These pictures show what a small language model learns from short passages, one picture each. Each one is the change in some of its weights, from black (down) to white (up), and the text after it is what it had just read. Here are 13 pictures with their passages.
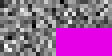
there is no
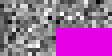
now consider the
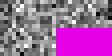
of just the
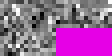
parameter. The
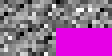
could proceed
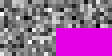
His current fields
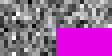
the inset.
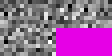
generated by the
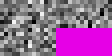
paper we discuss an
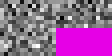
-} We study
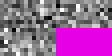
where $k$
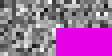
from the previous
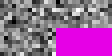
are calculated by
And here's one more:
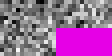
the sake
